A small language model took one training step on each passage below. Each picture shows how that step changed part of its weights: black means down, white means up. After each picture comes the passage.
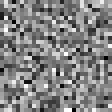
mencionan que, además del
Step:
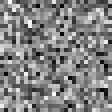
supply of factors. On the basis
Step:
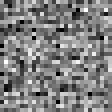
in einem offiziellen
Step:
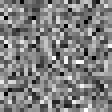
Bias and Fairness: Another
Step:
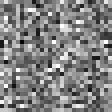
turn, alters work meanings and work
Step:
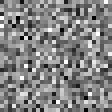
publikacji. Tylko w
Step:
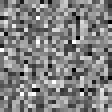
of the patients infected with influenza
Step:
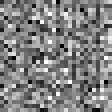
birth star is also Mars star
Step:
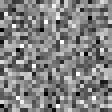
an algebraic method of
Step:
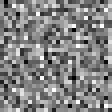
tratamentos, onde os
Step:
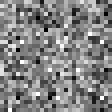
года, в них не
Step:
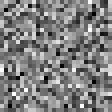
different interests or degree. In order to
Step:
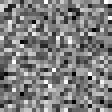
xalqining o'zligini
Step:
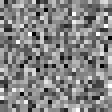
methods. This gives businesses peace
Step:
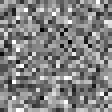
chocolate could have the claim
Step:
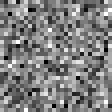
jail those who foot masses.
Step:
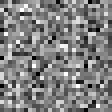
zakat dan menyerahkan
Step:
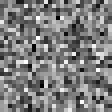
Skin lesions are a major contributor
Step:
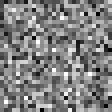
irrigation, offers a
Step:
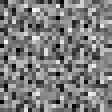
MODERN SOCIETY.
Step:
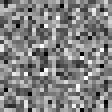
algorithm. This study discusses the potential of
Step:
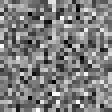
learning material, mastering learning methodology,
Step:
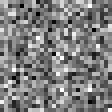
Once they do, work with them to
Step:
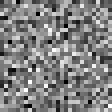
sometimes resuscitation therapy
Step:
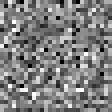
U. Tursunov, B.
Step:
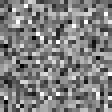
yoki noma'lum it
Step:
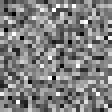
repositories. During this period,
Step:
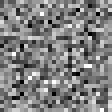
(1995), a historian responsible
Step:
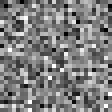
at 80 % σ_k and
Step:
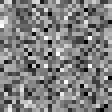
keep one hand gently on the head
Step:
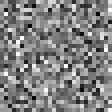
through interviews with 6 university leaders
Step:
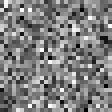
positively conducive to firm
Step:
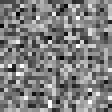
hearing that the offenders were
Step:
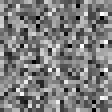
Фуқаролик кодекси
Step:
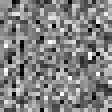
The second function accounts for
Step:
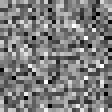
урф бўлган “фикр
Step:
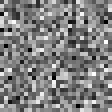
second axis, the object of this
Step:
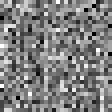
y por su utilidad como instrumento de
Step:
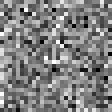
vazado o material fundido,
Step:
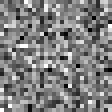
р е м а 4. Для
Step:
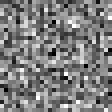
value of Fa_Bal , the lower
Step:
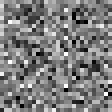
Хулоса қилиб
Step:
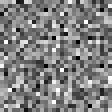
chiqarilmaydi. Shundan
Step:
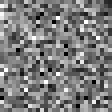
забони ғайр
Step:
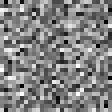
çalışanların yapay
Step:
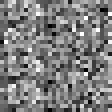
sampata viruddha.
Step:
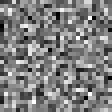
in a half-cell. Let
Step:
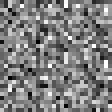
AMERICAN JOURNAL
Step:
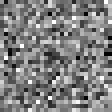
foundation in the future trajectory of
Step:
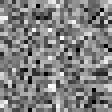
і фізіології людини
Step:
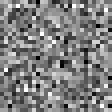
To better assess nutritional status in
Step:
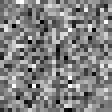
is considered as the label. Label was
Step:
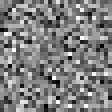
yosh kadrlar yetishtirish
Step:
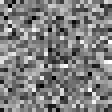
verirdi. Ya herhangi
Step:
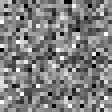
Client users can access the web service
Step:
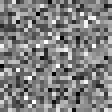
agripreneurship among the
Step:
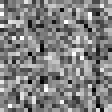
Другие страны ЕС
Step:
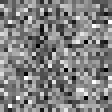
на її економічний,
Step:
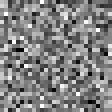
due to sexual dysfunctions,
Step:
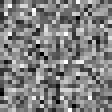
nº 19, Madrid
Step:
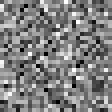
bir alandır. Forstmann ve
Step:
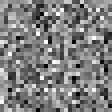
кожної з них.
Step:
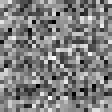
shed light on the variations of
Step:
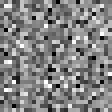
Québec, Canada
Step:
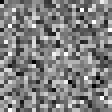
am not a sociologist or an expert
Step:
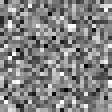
movimientos de requieran.
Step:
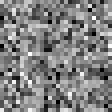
moderno, y, por otro
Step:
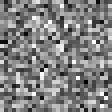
characteristic. During ON state the
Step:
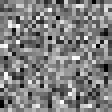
Los precios de los productos y
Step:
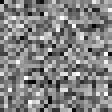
also search for solutions to purchase as
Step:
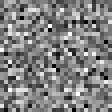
Computer, Console
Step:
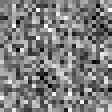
палаты и фракций
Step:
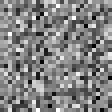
«океана». Это
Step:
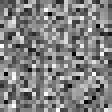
Talin B. What is a digital
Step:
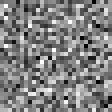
NA2 - Dissemination,
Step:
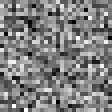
of Education, McGill University.
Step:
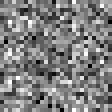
espiraladas que irrigam o
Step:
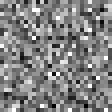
way we determined whether a
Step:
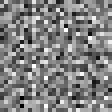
26 Taking an interest in the personal
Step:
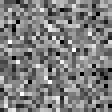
responsibilities, incorporating “a new
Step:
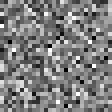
is also resistant to diseases such as
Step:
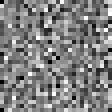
up with these points; first is to set
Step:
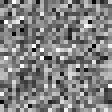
franchise organizations is not
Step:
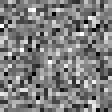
Pachler & Bachmair,
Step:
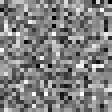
práctica en el contexto del
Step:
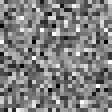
on *Castanea sativa* in
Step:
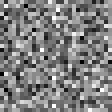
Energy % of orbital contribution
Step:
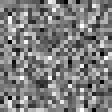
were analyzed statistically using SPSS,
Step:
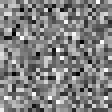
public benefit. With digitization
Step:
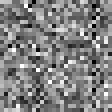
ҳаёт лавҳалари
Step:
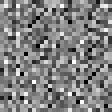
situación, debido a la carga de
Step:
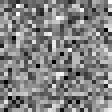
des productions techniques humaines,
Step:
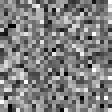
are manufactured using the techniques of
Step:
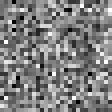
spiritual progress? ID:
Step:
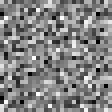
ventilation and energy consumption.
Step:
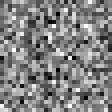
Grupların ön-test
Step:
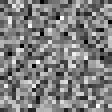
does peer labelling influence students'
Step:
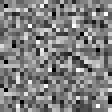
added slowly with continuous
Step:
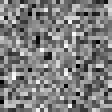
transfer learning is the lack of
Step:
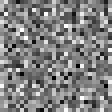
threshold values to capture and record each
